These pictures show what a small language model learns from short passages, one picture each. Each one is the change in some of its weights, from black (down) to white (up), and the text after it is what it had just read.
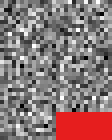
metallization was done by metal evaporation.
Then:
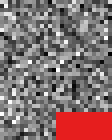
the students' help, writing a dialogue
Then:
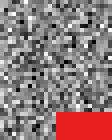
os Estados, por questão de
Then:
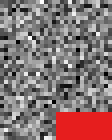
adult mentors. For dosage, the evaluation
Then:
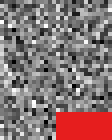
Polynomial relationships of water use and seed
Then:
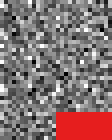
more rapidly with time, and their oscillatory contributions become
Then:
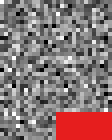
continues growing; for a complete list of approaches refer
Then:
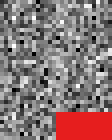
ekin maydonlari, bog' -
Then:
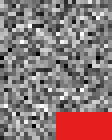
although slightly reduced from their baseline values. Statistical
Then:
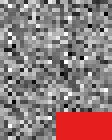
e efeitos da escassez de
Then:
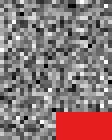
da escolarização: o aprender e
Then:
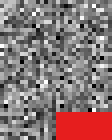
so'z (O'TIL, I,
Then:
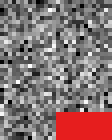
Press. - Mustafa, P.
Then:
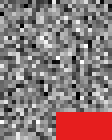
[Электронный ресурс]
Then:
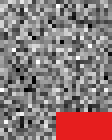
su elevado coste y consumo, así
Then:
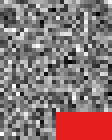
from the encoder's inability to accurately
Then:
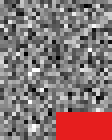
working surface for the jets of LERGs.
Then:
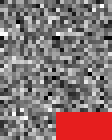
different question answering methods and found that discourse structure
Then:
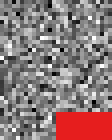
2. Farmerid vajavad
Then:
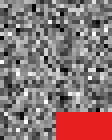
its evolution can be determined through interferometry
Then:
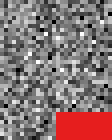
three of the biggest food companies in
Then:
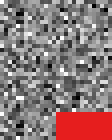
эстетической культуры,
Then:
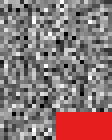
qurilishiga tamal toshi
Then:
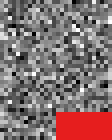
\textbf{1050} \\ \bottomrule
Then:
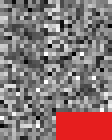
defined, i.e., Alice and Bob
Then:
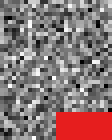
conductivity of melon changes accordingly to its
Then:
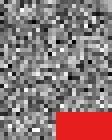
are used to simulate the WNCS. The
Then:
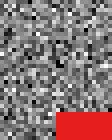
bu ma'noda REDCENTR
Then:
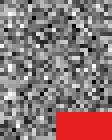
of the $^7$Be core
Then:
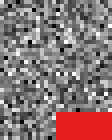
as defined in ASTM E1921-21 W
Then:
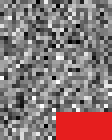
the influence of another adaptogen - Naftussya
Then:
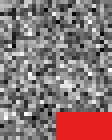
opaque and their outputs difficult to verify
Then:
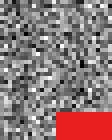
Acta Sanctorum Novembris*.
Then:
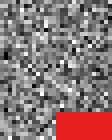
the iris has a semicircular profile of radius
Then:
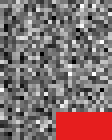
the satellite picture over both open water and sea ice.
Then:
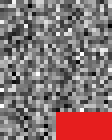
connected to observations, i.e.\ structure growth and gravitational
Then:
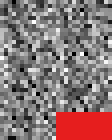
Ra\'ul and Di Filippo,
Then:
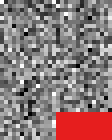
of Multidisciplinary Research*, 1(4),
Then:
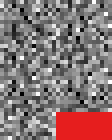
B. and Bracco, A. and
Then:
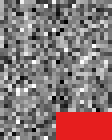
alternative trust-region optimizations
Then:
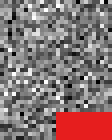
\;\sak \end{align} so that we
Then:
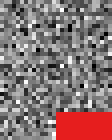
layout, and have turbine spacings typically
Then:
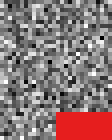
conceivable to rethink the city through
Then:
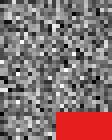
it decreased by 18% in 30 minutes activated
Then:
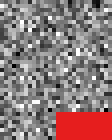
REPÚBLICA DE
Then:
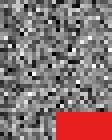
the output layer is calculated using formula (2)
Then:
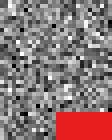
study the crossover between the triplet and
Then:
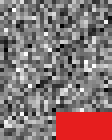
the large RF gate capacitors, as shown
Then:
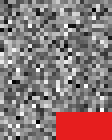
will be similar to that of a massless degree of freedom
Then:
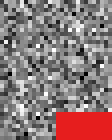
constructions collectives jusqu'à six étages
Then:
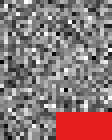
aponta como o neoliberalismo converte
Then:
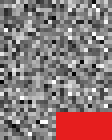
the prime critical line: Spin 0:
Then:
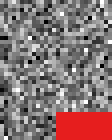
disasters have generated ongoing theological debates
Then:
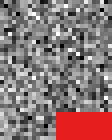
Repertory (one of the most reliable and
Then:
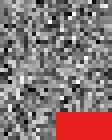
a standardized form. Some of the variants came
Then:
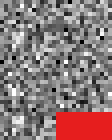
la més fidel a la partitura original
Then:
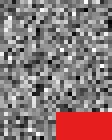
o‘t yoki chala butalardan
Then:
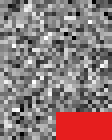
dini islom tarixining boshidan beri
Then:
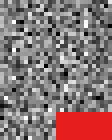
my courses, students are encouraged to experience
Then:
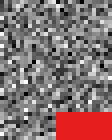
on $\langle\hat{\cal W}\rangle$
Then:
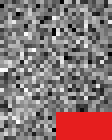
was applied as a basal dose before
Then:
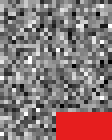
fully collapsed, the second unit cell continues
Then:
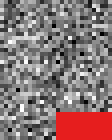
stability of a FLC system. In recent years, several
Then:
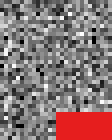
This nuanced approach provides new insights into how bank size
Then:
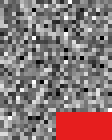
demographic characteristics that are related to the overall quality of care
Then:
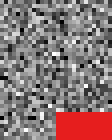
is a real nonnegative diagonal matrix. Then we
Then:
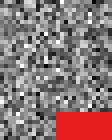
nikâbı aşarak genç
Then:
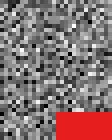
patients in the OFA and OBA groups were compared
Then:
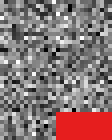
of a sheep with breastfeeding
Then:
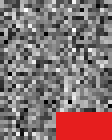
și Igor Corman³.
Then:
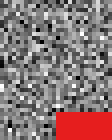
is a wireless technology developed as an open global standard
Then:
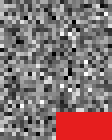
conditions. The leaves and young stems of the
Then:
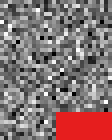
also scaled-conjugate produce inverse
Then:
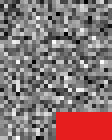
data sciences through their tools to evaluate the QoS
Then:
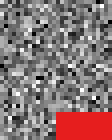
different categories: energetic hypotheses
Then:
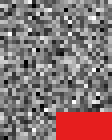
to a frame in which the observer is at
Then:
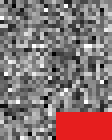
and Fortran (unoptimised) for the
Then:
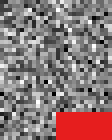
for **Azo-44** derivative ($f =
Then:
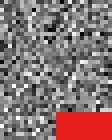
demarcations of the entire event data set. For
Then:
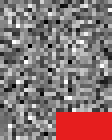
Table 5 Features Harvard Model AMO
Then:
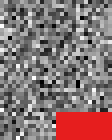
like pictures, text. to be
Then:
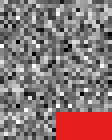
in the in the infrared spectra as a function of
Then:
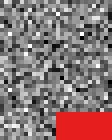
c_j} \caL$ as
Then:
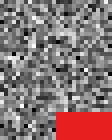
or a combination of each are indicated in the legend to
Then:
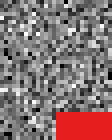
couple minimally to the background gauge fields,
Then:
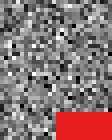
the fire service, working 24-hour
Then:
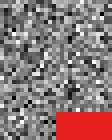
the way for experimental observation of new fundamental forces arising
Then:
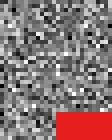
composed of small planets. This may be explained
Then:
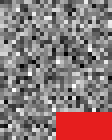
texnologiyalarni yanada kengroq joriy
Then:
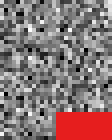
тизимида бандлик ва меҳнат
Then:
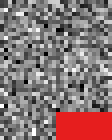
which is a recently re-discovered laser
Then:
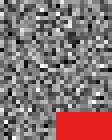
international relations: emerging approaches to theory and practice'
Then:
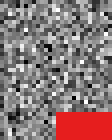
o meio. Piaget se baseia na
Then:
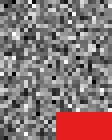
As the number of hidden layers increases, although the
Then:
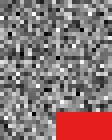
in a flask having 99 ml of
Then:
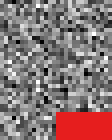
has both bisexual and parthenogenetic
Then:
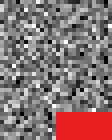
included 91 primary school head teachers, 2
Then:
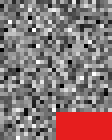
Test Recommended limits 1 Slump flow
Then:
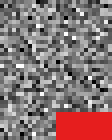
Signal Temporal Logic
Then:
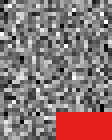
antennas, the proposed air-filled loop
